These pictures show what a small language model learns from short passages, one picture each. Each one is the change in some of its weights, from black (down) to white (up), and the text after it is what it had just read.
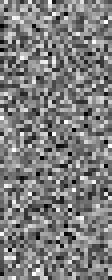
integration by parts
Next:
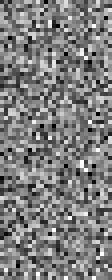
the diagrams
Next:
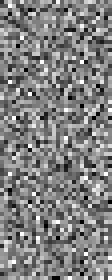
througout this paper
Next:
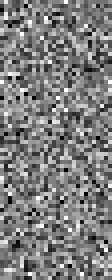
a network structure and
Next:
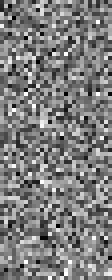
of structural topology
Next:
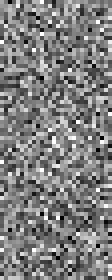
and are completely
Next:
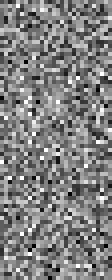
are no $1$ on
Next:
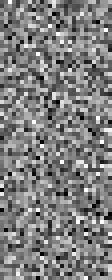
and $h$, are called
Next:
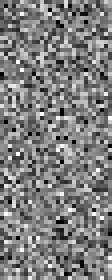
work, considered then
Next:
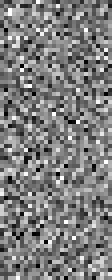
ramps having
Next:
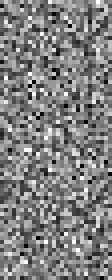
\to E(\frak
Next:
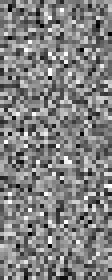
In the first move
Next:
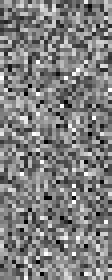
the right-hand
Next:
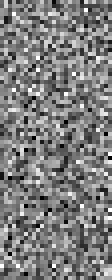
passes through
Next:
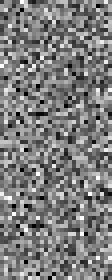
unique Maslov
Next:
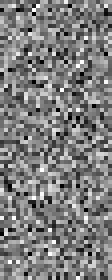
prevents us from
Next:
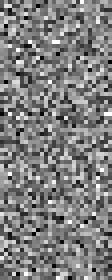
Theorem \cite[Section
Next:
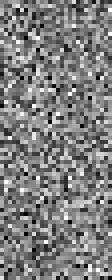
given time, also depending
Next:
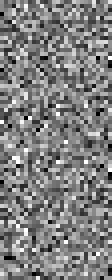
where $\sigma \in
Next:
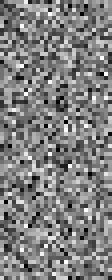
obtained in terms of the
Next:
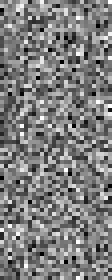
result regarding such
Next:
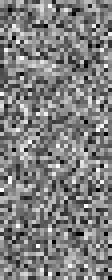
suffice to prove
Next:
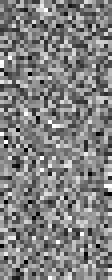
to the identity class
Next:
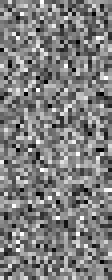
for convex minimization
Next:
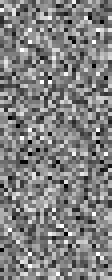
C_p$ then
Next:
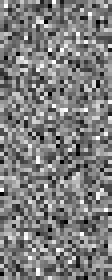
that is to produce,
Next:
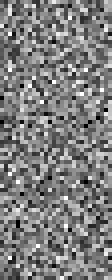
problem workshop"
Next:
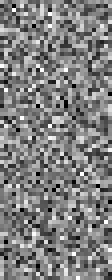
at similar values for the
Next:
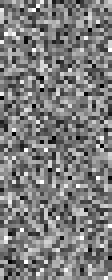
and only if following equations
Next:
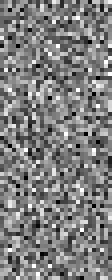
$[g]$, which we
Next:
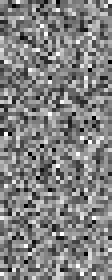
\in {\mathcal W}).
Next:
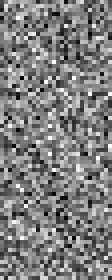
in for credit,
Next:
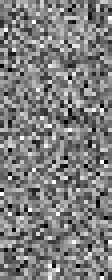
suppose $c$ is
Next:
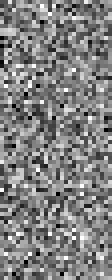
by the conservation
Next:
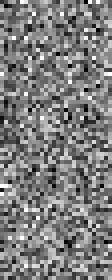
good words in
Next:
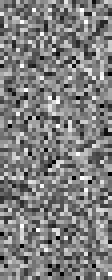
\kappa $ is said
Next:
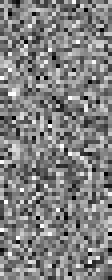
at the University
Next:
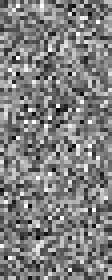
is possible to extend
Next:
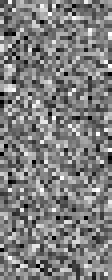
by $\Phi$ and the
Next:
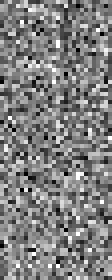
starting from a linear
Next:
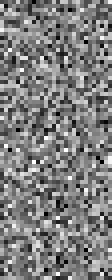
integers and applying
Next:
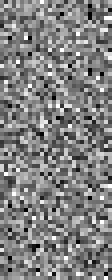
and $\nu$ is the
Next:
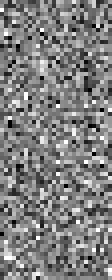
over $\theta$, whereas
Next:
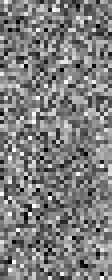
a further subsequence
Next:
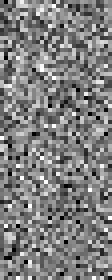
that $\G$ is of
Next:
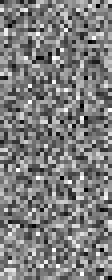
never ends-up
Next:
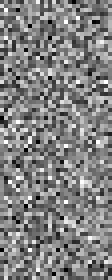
These conservation
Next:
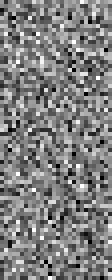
is guaranteed
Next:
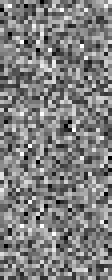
the target}.
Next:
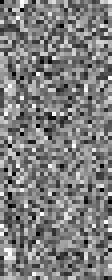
following theorem that gives an
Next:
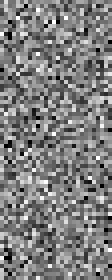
which lie in the
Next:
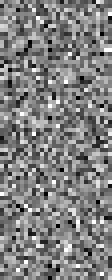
$f$ sends
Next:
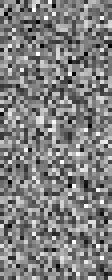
scaling is an
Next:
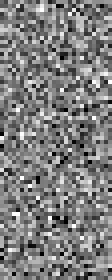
has proposed such model
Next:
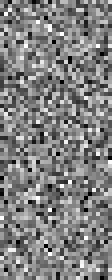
reviewing the
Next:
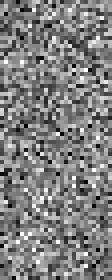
begin describing the
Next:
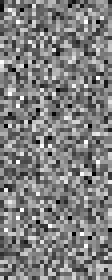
\infty)$, which we also
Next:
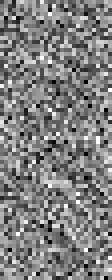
functions completely,
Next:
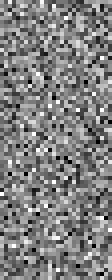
for $u$ small and
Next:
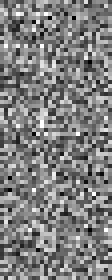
the help of the
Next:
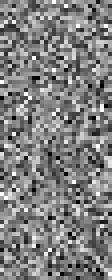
Let $F$ be a
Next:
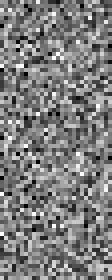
\ul z\mon
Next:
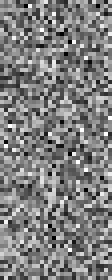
the resolution set.
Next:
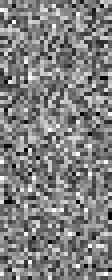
if the underlying
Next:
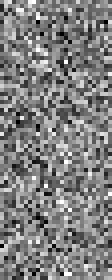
considering the equalities
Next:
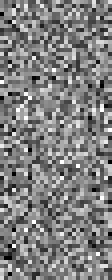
where $F$ is the
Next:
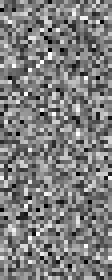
Artin algebra and
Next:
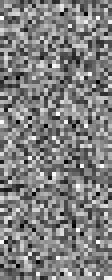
a minimum value on
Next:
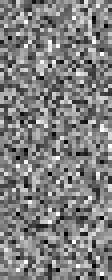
with $P(A)
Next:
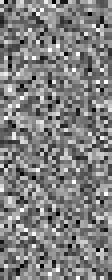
$\pi$ that follows
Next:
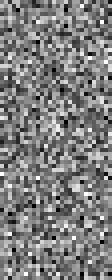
clés sont
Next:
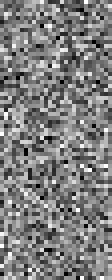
a bound, but in the
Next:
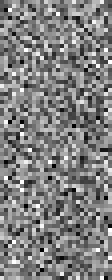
transition function,
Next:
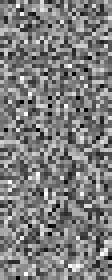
are denoted by
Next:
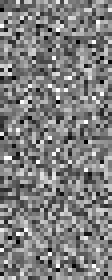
the supremun over
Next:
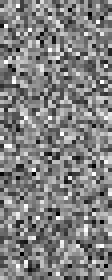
$\mu_\alpha$ is
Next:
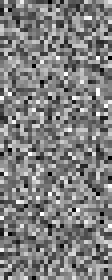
some $a\in
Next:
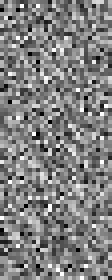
on montre que
